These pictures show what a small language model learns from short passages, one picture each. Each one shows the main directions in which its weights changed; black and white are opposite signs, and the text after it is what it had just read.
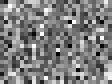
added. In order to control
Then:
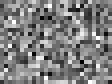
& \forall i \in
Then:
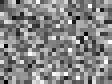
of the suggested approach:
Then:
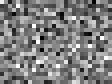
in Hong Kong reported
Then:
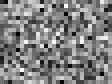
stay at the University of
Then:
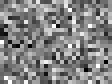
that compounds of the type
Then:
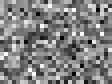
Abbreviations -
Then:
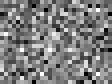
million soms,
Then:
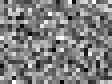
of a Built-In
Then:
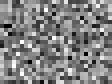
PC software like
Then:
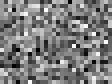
CO₂ concentrations,
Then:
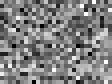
of Cardiology,
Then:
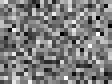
2.50 was interpreted
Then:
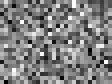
can be derived for three
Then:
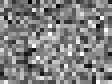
involving Shvo
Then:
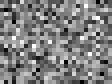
equally affected [5].
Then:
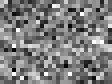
d of Outlier
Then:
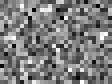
became politicized with
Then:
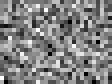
Mesh Networking in
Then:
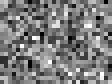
is one of the top funders
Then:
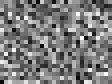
to split profits and
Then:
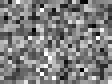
\$68 billion
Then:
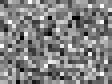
are presented and compared with the
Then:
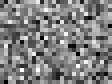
the school management. The participants in
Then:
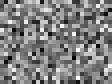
the basin (Figure 1).
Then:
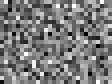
coordination qualities into
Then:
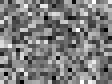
of legal hotels in
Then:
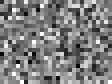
^1H NMR
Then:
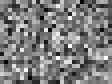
that for a comparatively
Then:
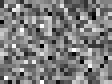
with multiple sequential
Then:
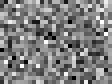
the lesion may be
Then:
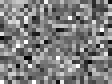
which such a gratings
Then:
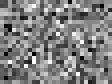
A large number of beetles
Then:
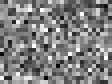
feedback, usability
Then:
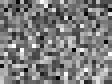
believe that the difference
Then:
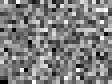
the emulsions.
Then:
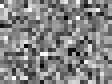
whole mixture was
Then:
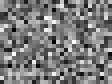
and Australia.
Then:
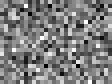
presented here is either
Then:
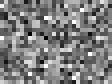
and the specific ways in which
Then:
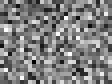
the complex, we find that
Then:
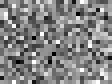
and only if [6,
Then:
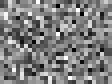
in overall energy consumption,
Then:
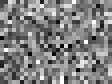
at higher education. I extend
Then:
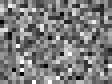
form a variety of complexes
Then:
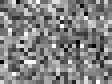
of importance of study.
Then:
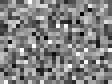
is that an individual worker
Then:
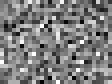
the workers were completely
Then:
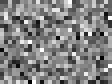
in PC services (n =
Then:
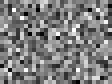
acid C ₇ H
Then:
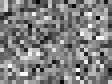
and co-performers.
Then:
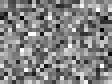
and are discarded. An
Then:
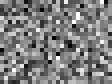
paper presents a continuation
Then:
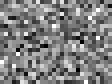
that the situation
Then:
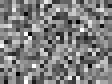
Van Marle,
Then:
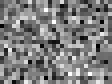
many areas of biomedical
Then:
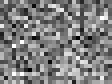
treatment and management of ML
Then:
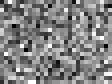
Professionals From
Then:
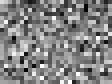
transient and high stability
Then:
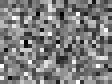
in Fig. 6b.
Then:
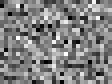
from metros to the
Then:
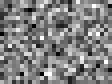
K] qm mass
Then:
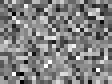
technologies enriched with
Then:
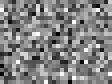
Water Europe's vision
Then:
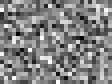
without taking into account the
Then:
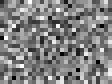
is impossible.}$$
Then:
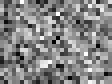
to distinguish pages
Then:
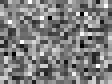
are given in Fig. 5 and
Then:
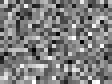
girl's Government
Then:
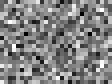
themselves with. This
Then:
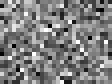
tools empowered with
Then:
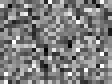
followed by the rock
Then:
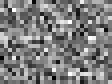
plethora of
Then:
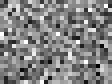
be completed by all parties
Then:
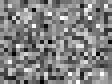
grain size of the build
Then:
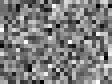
charts and plots were
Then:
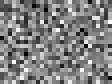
Thus, a contrast
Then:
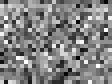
feasibility study chose
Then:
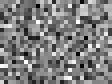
So, the study was
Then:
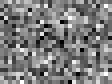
in peacebuilding and
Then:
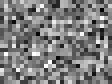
Process consultation is a
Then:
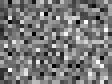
guide them correctly
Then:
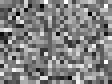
pinpoint the compass
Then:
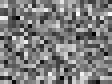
2. Principle
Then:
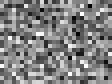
both sides of equation
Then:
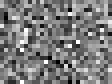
by free Dox and
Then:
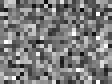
remain the preferred
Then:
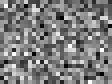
and minor systems on the
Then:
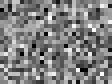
K. BARMAN and
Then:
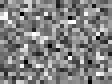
and later used for space
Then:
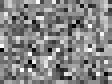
as OAH model output
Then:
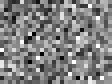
use locally, such as
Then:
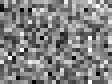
leaching efficiencies are obtained
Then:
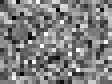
of an institutional system and
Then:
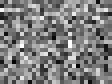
equations can be set up
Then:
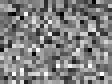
in the attachment of
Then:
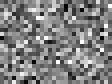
funds, granted
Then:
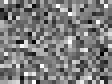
welfare, carcass
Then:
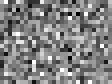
selection by the use of the
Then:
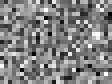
financial statements. They are
